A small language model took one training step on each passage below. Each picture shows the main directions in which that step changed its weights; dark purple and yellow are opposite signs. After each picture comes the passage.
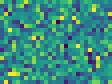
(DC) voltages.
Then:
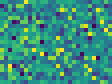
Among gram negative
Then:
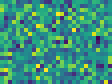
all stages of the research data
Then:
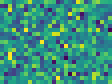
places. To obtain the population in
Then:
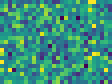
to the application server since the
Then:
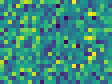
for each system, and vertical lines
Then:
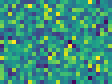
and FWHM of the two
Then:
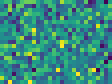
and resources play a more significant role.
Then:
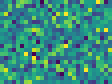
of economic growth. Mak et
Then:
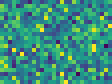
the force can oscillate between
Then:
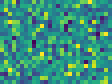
Habilitation as a
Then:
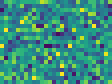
work evaluates the performance of the
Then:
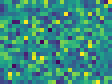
While it is not clear that it is
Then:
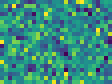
and blue circles mark
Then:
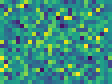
(a) shows the temporary
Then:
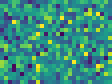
Bloch oscillations at the natural
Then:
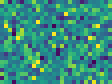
B\lambda^6 &
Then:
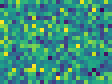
12 frontier LLMs
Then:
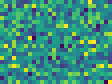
of category in group % of
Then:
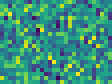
a well-protected 2D
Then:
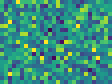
46. Root planing
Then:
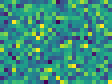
West in America in the
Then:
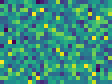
weaknesses in the architecture,
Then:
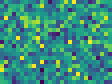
\textbf{A}. For these
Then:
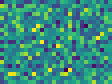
the respective datasets, regardless of
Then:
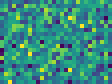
to make the angular speed converge
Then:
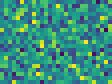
Finally, to ensure the predicted
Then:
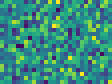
<< CTA < CP
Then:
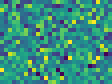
which are by the law required to be
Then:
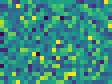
a Cyclonedx
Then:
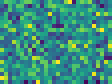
which help me in my research work
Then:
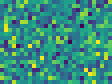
Teamwork to achieve
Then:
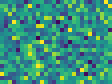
TAPSE are key functional
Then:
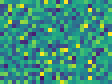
empire was viewed
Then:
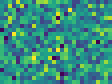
associate to B the set $A
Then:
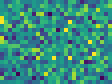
Rafet Vergili
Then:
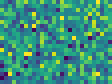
5 μm RMS
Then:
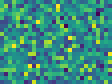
measures, the degree of the
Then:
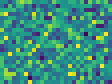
1 Capital as percentage of
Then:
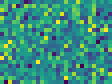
for the average over all channels and
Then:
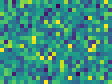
from Planck satellite.}
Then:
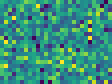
Science *** Department of
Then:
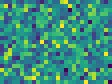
variety of galaxies that experience
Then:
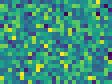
the system is such that the one electron
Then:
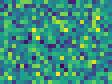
of open data and open science
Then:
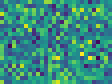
warning Excessive voltage
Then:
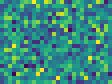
Complex paper-work
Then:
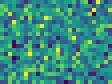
FDC antibiotics
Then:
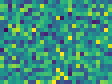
changes they may have induced in their
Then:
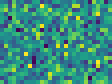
signs and symptoms.
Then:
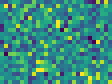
spiritual regressions
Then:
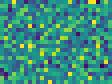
cells grow, divide and
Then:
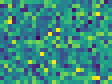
funds transferred, on an real
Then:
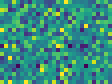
can be observed for the event
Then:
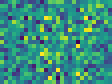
Flight Center, 8800
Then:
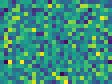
t)\},$$ suppose that h
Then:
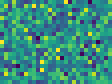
of resources & services from a single
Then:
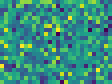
both with respect to the linear harmonic
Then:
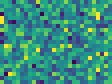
Sec. V. \section{The
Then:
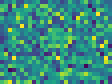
between the positions obtained in the
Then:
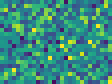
to see that, in all three
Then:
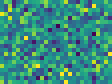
dynamics is governed by the average
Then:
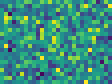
LOS trajectory between the TX
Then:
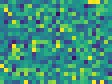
Daystar Leadership and
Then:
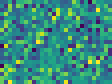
of symptoms. The
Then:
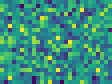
transition field. {\EZ} may
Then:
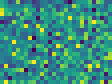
The phantom is filled
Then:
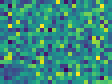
energy (or temperature) scale, as
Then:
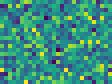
author, higher number of
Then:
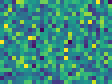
assessment group and 49.68
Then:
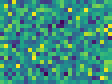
platform for interactions and discussions on
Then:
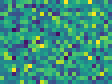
of memory certainly have the potential
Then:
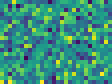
state after measurements is a classical state,
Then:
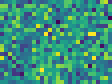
the probabilities of capturing
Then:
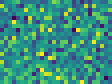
Festus Basden
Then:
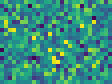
THE CONCEPT OF
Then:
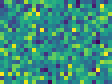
surveys some papers that
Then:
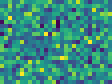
perturbative string is indicated by
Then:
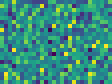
cardiocography and avert the
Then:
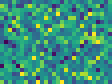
the European Union’s
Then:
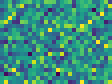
are set to zero). The action of
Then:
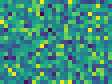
lifetime is short, such that the
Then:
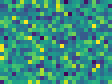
Within a year, Tesla
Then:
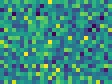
the needle fails to
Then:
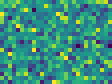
phase-engineered sample presented in
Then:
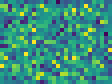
ideal of X whenever μ
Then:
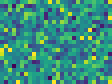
and resembles instead the
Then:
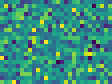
unloading at the port.
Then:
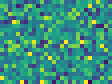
That is, there is a difference
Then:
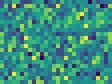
with unique optical and electrical
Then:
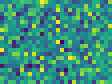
lowest luminosity in this
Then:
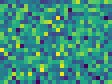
investigate the association between the
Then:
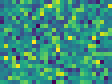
observe that as vehicle
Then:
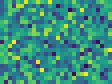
containing this element are discussed in terms
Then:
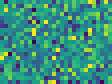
be necessarily limited and there is no
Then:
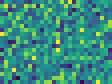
in molybdenum
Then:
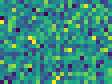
with the Rosso-Jones
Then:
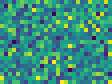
included in the survey. Specifically,
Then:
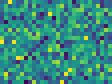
further analysis. For the dijet
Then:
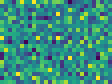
No bright PSF-like
